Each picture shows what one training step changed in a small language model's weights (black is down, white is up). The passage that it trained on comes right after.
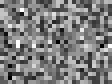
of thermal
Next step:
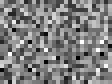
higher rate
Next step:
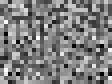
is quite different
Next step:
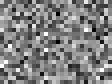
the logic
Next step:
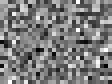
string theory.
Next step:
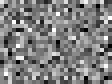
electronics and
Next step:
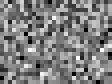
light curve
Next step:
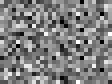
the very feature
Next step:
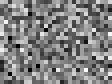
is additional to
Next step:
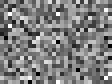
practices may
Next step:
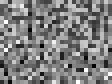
is given by
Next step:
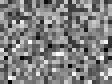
species from
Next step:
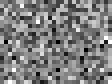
a water
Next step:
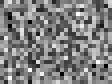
clear that
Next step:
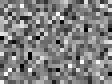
an example the
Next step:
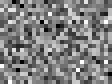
spectrum of
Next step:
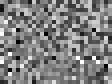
we consider the
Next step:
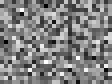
of VSF
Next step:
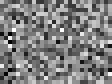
when dry,
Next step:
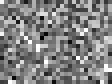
from filler
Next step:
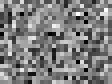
\cr \mu
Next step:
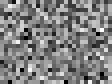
da versão
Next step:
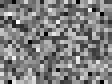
Age group
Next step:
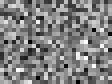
was washed using
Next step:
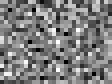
der mit
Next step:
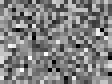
the potential impact
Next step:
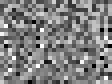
each other that,
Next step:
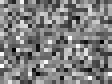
industrial e
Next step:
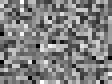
access for
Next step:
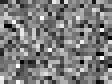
simply due
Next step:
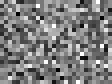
goals while
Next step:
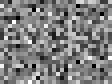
normalize the
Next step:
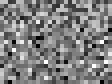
so long as
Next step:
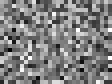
for the calculation
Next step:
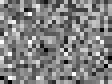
field device
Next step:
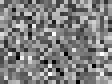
the need for
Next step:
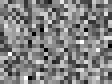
have significant effect
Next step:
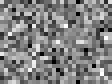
the chemically
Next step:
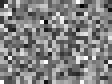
consisting of
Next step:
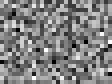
and causality of
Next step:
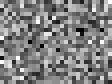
achieve the
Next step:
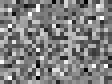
radar from
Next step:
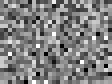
which provides a
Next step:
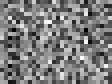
only showed a
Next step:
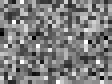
loans and
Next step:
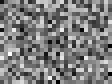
over point.
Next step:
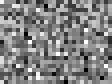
This article
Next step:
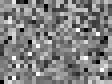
We label
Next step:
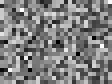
of the University
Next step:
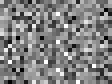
the wave
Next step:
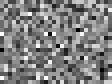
el norte
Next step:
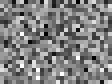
BMA method
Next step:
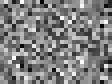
performed to
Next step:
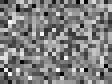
and Bethe
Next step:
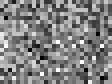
que requieran
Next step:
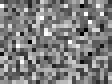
find that the
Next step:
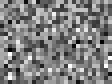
discussed the
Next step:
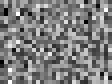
centuries to
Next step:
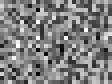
that learning takes
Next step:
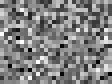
of development.
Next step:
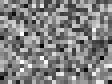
and was similar
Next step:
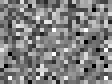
dynamics that is
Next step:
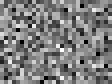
the medication
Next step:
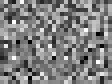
load - only
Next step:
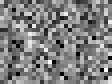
the most important
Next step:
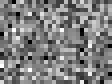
так и в
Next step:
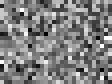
of a gas
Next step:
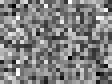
does not
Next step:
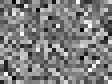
a concept is
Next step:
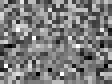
impact on system
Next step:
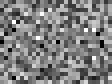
been assumed
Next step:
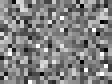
to assign
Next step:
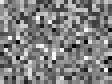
in particular,
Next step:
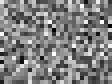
at a time,
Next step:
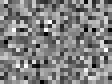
as well as
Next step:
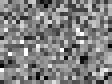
vertical em
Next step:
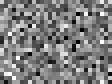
the projected
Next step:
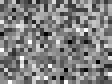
our First
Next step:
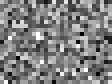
data explained
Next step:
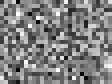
brands for
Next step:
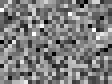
fixation and
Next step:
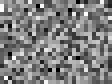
theory than we can
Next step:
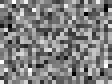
known as
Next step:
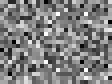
close to
